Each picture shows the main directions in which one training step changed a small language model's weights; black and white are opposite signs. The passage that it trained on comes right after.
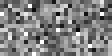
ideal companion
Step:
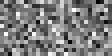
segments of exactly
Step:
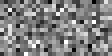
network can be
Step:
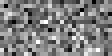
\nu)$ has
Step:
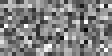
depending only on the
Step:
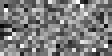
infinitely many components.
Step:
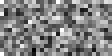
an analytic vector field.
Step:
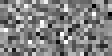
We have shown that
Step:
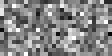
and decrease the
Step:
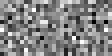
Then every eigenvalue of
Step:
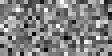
Computer Science
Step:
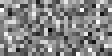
(b) the related
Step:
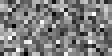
associated CG coefficients are
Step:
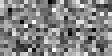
ordered, $H
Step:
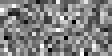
and (c)] Lemma
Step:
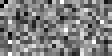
which is analytically isomorphic
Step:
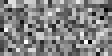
length $n$, which
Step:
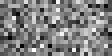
dual of $D$
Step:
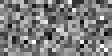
full quadrature of the
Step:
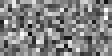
$K \leq
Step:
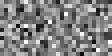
still be correct but
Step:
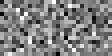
i.e. if
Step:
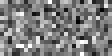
following identity is a consequence
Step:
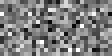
is equal. Therefore
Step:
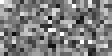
the 2D plain
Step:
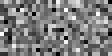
case we will write for
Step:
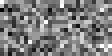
us estimate the difference
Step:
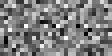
has no finite dense
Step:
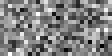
variable to 0, the
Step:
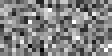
Lemma we would get the
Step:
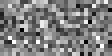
\pf We have already
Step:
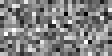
of $v$, if
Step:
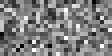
the probability $q$
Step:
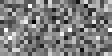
than the class of
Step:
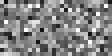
positive Borel measure
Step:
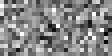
set, and studies
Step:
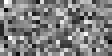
we $<$-order
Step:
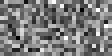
chart of the projective
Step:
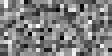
simplified framework is specific
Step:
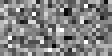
this case we have
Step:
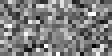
resulting filtering equations
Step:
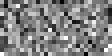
of virtual
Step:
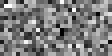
two connected components have a
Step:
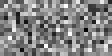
theory that the number of
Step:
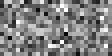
choices concerning
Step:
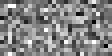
first note that if
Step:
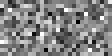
$\Delta _q$
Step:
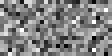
common fixed points. For
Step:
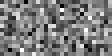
of the error terms
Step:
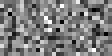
amicable numbers
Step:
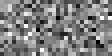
transitions have been studied
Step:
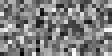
sets is given by means
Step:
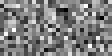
the order of intersection
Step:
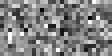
of $200$ independent
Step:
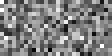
side and the total
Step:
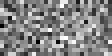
symplectomorphic to
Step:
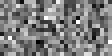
its neighborhood.}
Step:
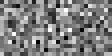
the set of edges with
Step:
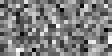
of finite type over
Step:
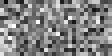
partial summation and the
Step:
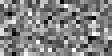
K) \smallsetminus
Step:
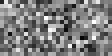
T$ of a
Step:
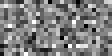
larger effects are
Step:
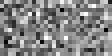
the present paper we extend
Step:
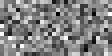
Our first result is
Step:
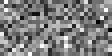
experimental order of
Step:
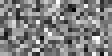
that permutation. This
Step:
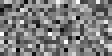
hand, as in
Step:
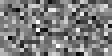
even. We also obtain
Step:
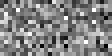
With this definition we can
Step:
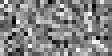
Tate module
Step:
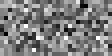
then $\delta _{\tau
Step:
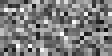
Subject to
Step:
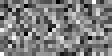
of premium
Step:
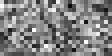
part, the approximations
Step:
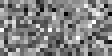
\Omega } (\widetilde
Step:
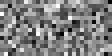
analysis for values of
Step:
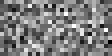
supported by grant
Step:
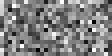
and for $n
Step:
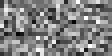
image code in the
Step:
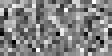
a direct calculation in
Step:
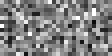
following theorem can be
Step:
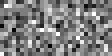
two properties that could hold
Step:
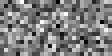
must travel longer
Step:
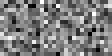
the entire
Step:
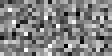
work below adds several
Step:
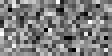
$Q$ and
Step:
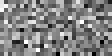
completeness, we
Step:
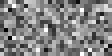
group $ \hat
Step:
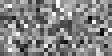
the main peak
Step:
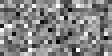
increased, resulting in
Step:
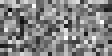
under $B$. To
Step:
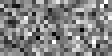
the second axiom implies
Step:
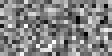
can be calculated according
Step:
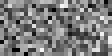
\circ \dots
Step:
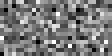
there exists a constant
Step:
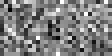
$S$, with a
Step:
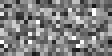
following result. {\bf
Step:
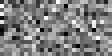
A \to B$
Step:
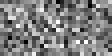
a (signed)
